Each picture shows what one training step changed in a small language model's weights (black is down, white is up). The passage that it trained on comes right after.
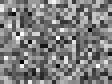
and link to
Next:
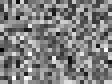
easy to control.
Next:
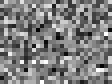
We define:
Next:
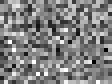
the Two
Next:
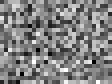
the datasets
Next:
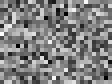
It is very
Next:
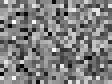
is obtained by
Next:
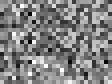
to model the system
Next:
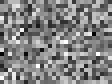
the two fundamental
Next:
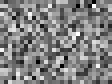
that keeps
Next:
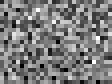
be the case for
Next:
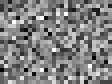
is closed under
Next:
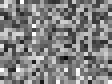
changes in the
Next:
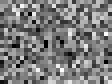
to define two
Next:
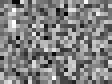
it is enough to
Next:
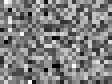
we recall some
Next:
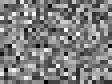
torsion fields,
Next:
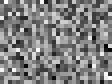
parameters $\{\theta,
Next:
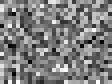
and $\tilde
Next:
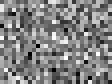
and temperature,
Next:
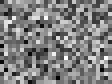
G$. The
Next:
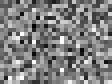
equal to the
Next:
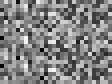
giving different
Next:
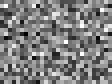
are assessed
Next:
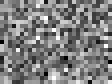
system has an
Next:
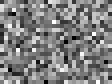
and there is an
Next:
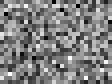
for static
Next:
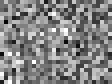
vectors and the
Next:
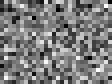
We calculate
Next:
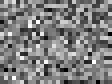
used for the low
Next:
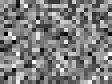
computation of the
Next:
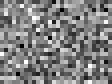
desired. Now
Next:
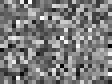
spins around the
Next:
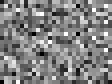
analytically from the
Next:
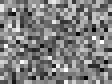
and reduce to
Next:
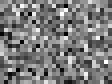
to introduce regular boundary
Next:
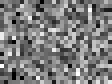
and outcomes.
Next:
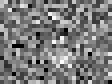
transition occurs when
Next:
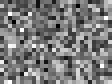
less than or equal
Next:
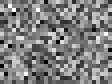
of explaining the
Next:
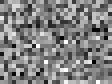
the region far from
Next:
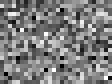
irrelevant than the
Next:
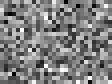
effective creation operators
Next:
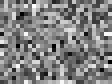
according to Lemma
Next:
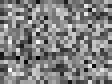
while newly generated
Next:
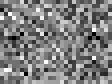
weaker assumption that
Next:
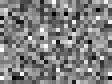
sequence \[0
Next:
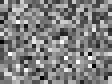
invariant under generic
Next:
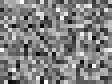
In this study,
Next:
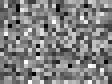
problem. Let us
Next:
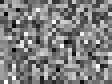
be thought
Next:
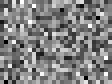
distributed at peak
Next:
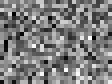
out objects with
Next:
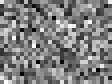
can write any element
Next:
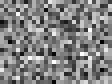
in costing.
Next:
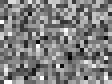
that for every
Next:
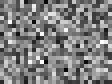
factors and many results
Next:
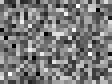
stands for
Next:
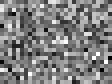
and $I
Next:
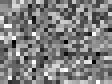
all of the factors
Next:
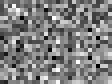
much greater
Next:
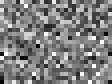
length. These will
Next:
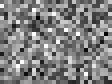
tied to a
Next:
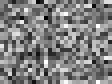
the corrections.
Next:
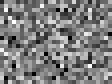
then there exists a
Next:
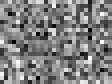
in which the
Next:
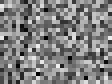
for performance.
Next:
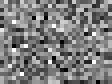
From the first row
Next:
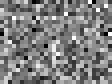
mindset has
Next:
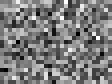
brought to
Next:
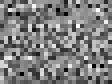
are respectively states and
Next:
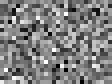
is quasilocal,
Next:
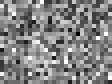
volume method for
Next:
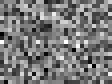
variety they define
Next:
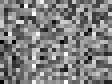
family of sets
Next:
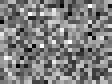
does not depend on
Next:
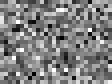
sections on
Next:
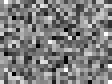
evaluation, we
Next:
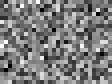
unclear how
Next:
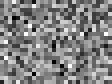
follows from Theorem
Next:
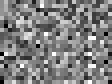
condition. These
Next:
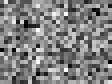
theory is similar to
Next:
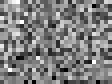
the following trace
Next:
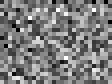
principle, be
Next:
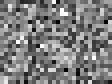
specifies a
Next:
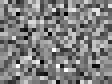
is required to
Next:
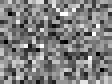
in the pair
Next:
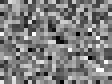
a feature of
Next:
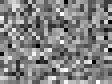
the explosion
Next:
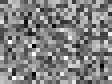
this point, consider
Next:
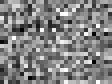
the layers together
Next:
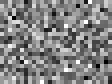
P. Li,
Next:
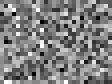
space of all
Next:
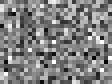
and $ B $
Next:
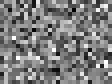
array is
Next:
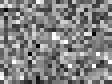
setting the temperature parameter
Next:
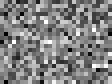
right questions that
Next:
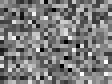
set of points.
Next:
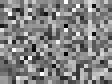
point sprite
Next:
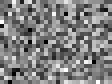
note that the calculated
